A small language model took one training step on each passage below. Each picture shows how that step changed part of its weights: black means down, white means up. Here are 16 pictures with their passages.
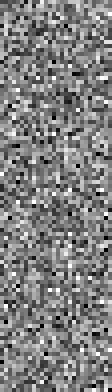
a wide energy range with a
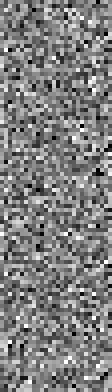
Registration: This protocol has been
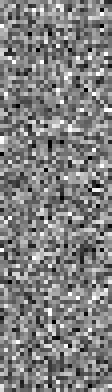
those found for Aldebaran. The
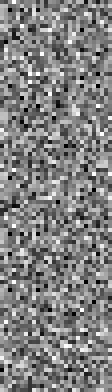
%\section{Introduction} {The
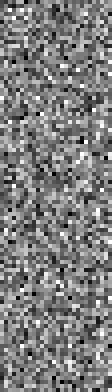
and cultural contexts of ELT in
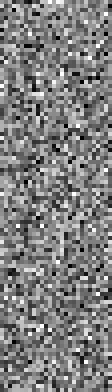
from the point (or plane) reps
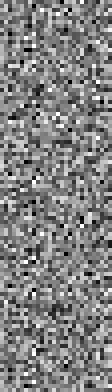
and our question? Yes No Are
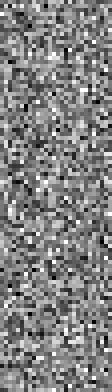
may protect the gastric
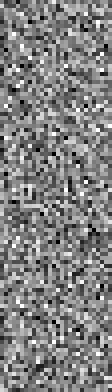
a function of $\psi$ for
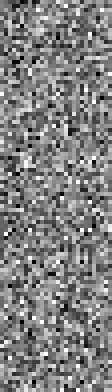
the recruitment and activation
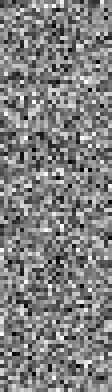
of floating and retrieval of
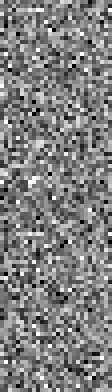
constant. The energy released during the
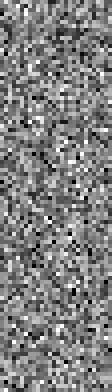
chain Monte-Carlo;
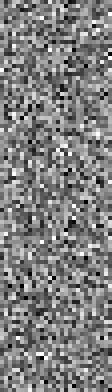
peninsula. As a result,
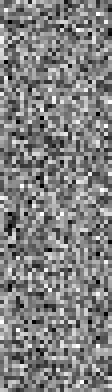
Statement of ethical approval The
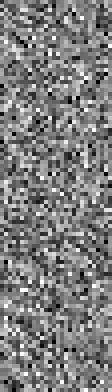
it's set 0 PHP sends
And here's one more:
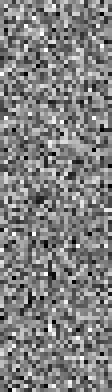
our simulations are consistent with prior experimental
